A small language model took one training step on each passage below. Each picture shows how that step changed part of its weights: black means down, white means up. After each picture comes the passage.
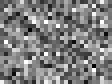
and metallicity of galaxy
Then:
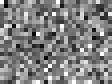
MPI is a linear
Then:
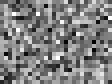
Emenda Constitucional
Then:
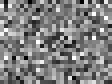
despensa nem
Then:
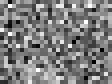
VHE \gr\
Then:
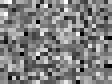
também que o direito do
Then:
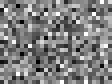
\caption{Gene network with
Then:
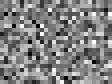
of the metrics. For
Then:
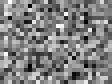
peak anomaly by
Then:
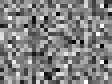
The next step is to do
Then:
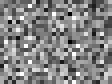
is : \begin{equation}
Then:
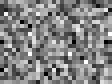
Mass. \newpage
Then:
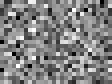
hisobiga rivojlanish)
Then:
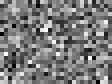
regarded as "scale
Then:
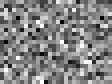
requiring absorptive boundary
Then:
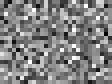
mod}$ is also a matrix of
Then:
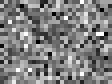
do not fully align with
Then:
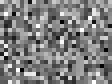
tort ou à raison,
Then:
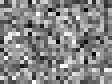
magnitudes of gravitational
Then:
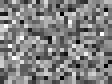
The angular offset of each
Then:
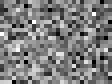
naməlum qalan
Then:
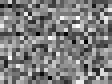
satisfies the initial condition and it
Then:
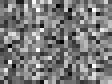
smart phones and
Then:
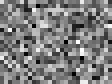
Usta Tarkhanın
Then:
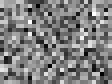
which underpins so much of quantum
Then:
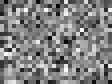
of notations, we assume
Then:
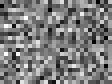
but they may contribute for larger
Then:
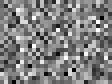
faoliyati orqali
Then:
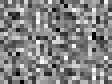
bankdiensten en
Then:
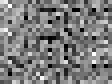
³² - Como foi
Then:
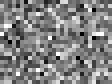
ildizlarni qismlarga
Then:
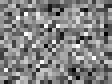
line of separations exactly at
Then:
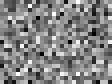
forms: \begin{equation}
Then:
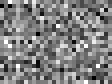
remains unclear, motivating
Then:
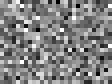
mobility exist in the
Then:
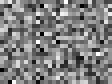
Instrument zur sicheren
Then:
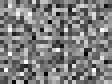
and optical band and has been observed and
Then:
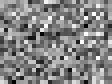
for local execution. These
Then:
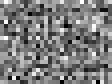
e princípios
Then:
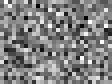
que en el apartado
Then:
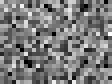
preferred for analysing
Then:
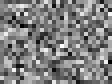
region, in Polish
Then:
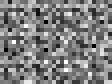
Pr Pa Fu Me
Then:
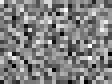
methods, we recommend researchers
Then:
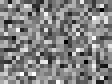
then let $c$ goes
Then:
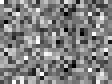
Role of Artificial
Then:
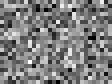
reflejó como causas
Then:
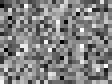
payoff determines the relative
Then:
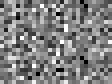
А., Бўриев
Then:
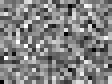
with how galaxy cluster properties distribute
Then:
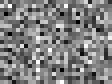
pitkin yritys
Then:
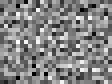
the electromagnetic effect can be
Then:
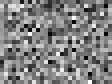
equivalent in magnitude but
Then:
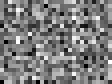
in addition to creating them.
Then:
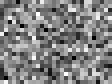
tizimlari (AMI)
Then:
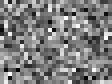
inobatga olgan holda
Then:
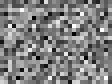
in both the real and momentum space
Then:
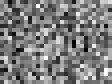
(DFG grant WI
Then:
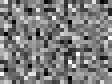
shaxsning oilaviy
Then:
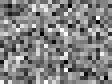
referência aos índices
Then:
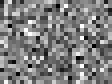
Aboveground forest
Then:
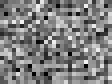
field at that position as function of the
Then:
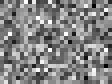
create superposition states of
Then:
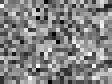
collisions were observed for
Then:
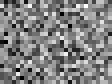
positive}, \] and \[
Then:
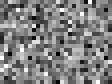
share of elastic scattering.
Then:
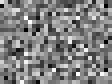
values of the 2D spectrum
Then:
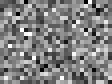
, \eea be a vector
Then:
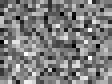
the Lyapunov
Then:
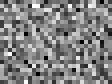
sahna ko'rinishlari
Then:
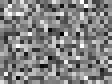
per transaction due to block
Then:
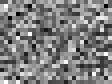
we show from time resolved measurements
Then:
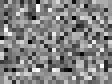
astronomical facilities
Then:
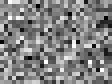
das amostras,
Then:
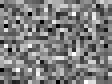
quais também se
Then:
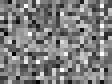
=0$ and were not significantly
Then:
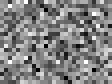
is preserved. The
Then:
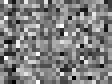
Uma pesquisa considera
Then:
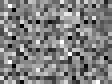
dan diawasi ketat
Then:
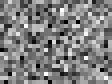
to the BESIII fit while
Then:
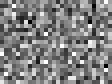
the simpler case of
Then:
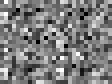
dans notre analyse à
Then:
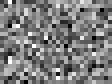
Na tabela 2 é
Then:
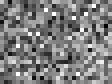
both methods as outlined in
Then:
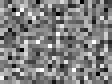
ключе, до ухода
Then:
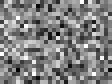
quality personalized reviews
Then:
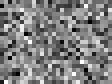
redshift. Hence estimators
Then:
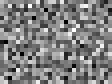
vida social: el caso
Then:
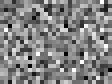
que la tecnología es
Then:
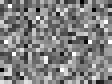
The Raman signal is
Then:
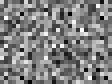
the convolution of the
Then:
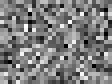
achieved an ACC of
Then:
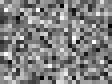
sisilain, mereka
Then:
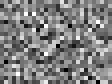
key size comparing with other
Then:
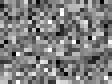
necessarily maximised by
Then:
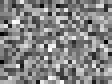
experiments can be used in the
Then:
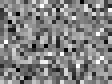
\phi)]$. In terms of
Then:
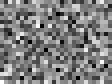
case, the NWs formed
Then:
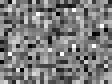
spectra of some stars with the line
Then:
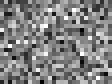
Zamonaviy o'zbek
